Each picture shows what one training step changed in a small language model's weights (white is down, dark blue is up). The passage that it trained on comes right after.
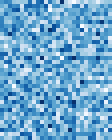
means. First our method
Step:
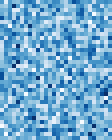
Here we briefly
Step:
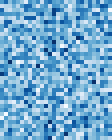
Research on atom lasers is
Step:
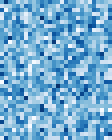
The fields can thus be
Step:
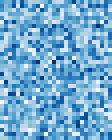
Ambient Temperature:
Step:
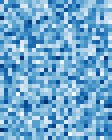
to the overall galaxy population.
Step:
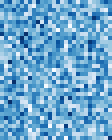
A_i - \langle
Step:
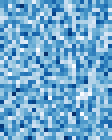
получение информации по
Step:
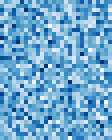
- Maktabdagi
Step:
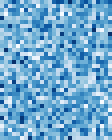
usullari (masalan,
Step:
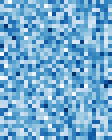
beam size of these images is
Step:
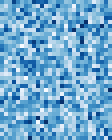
b — transient light,
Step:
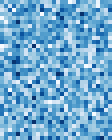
i investitsii
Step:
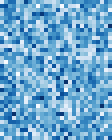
for UE[1]
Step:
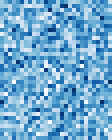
is fully, partially,
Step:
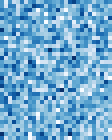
use the batch
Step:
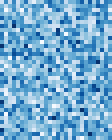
AND METHODS
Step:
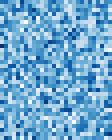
the chemical potential. For
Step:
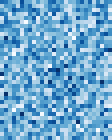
the geometry of the patterns.
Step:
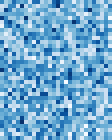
se encuentra en un proceso
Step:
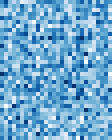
Униб чиқиш
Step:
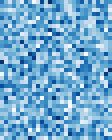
initial power spectrum in such a
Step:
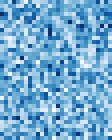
letters in their correct form
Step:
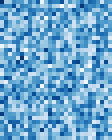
and use the remain N string
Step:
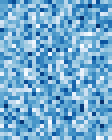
Unfortunately, simple
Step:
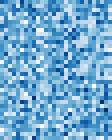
the empirical data and
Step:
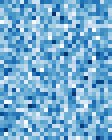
samaradorligini oshirishdagi
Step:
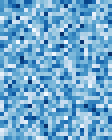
(circles) differential
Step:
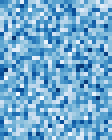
сочинений). –
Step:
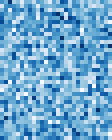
functional quadratic model
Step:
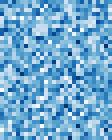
if $M$ and
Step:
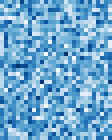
for a time-like test
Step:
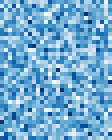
doubly thick)
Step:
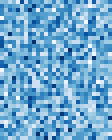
un linguaggio
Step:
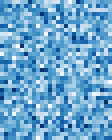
\caption{ {Example
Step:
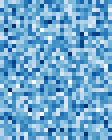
Standard Deviation
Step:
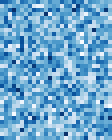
optimize the values of
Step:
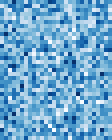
is the fraction of the volume
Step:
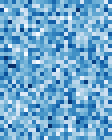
platforms in the market.
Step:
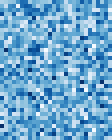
a aguas con
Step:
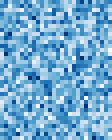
pode-se dizer
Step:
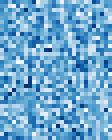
account in future investigations.
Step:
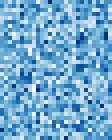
dass erstmalig
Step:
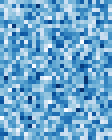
largo de varias
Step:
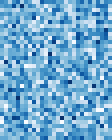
tayyorgarlikga ega
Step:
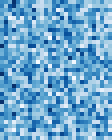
viewed as an effective description
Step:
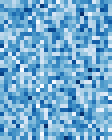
movimientos recomendada.
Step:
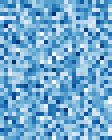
with stable output power, a
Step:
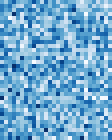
compared to the nucleonic
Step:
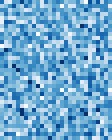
1.25 cm and other
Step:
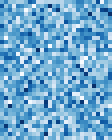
regularization) vs.\
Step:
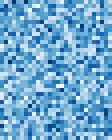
which persists into the
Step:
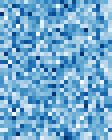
processuais em causa
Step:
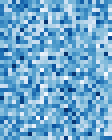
= 0$), the populations
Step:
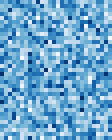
closely resemble the
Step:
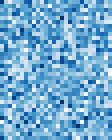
the direct and indirect
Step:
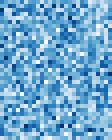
meet at $Q$,
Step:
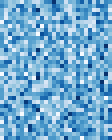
в стране, так и
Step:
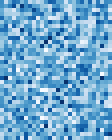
miss the actual vertical magnetic
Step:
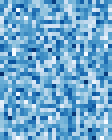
опасностей –
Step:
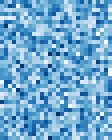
with a dynamical exponent
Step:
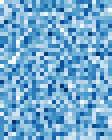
L. Artemova,
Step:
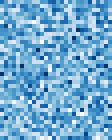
probability of droplet collision
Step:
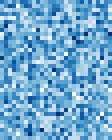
with the polymer
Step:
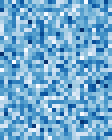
Each Spark
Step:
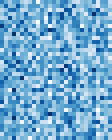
haqidagi Baxtincha
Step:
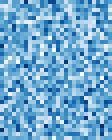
program perangkat output
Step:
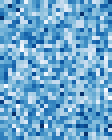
to known mineralogy
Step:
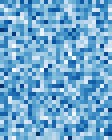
for the appearance of
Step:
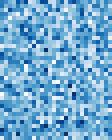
of b) readily follows
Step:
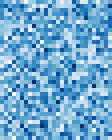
cuando hacemos un
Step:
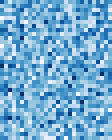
and $\delta/\Omega
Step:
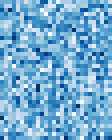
instituti Matematika
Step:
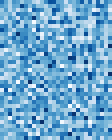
образованием среди
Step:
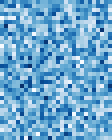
with $\mathcal{M}
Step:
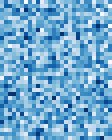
intervene in the research
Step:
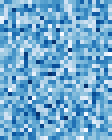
*Ushbu maqolada
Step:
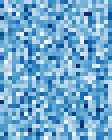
bleiben die
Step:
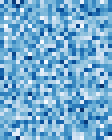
paling rendah,
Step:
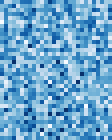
about time information security should
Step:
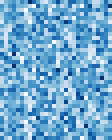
mm}. We see that
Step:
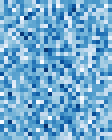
esencialmente patológica a
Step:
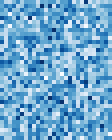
la période.
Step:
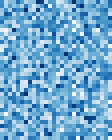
análisis, también conviene
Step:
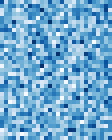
previous section, we now study
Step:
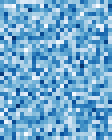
David W. and
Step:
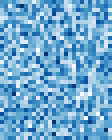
получение экономических
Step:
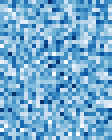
layer has the same dimension as
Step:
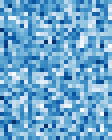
Due to the strong coupling
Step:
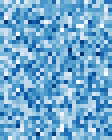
en ambas, bases
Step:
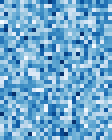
user's locations in a
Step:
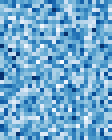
when measurement was performed under
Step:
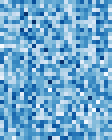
of all packets over
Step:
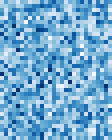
T.: O'zbekiston.
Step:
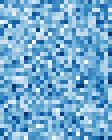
sections can be rather complex being
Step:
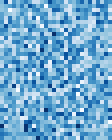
density parameter $\Omega_{\rm
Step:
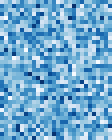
A nota de corte
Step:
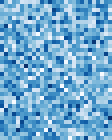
magnetic field is turned
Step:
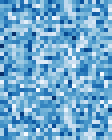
the link management is very
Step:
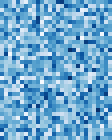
staat algemeen
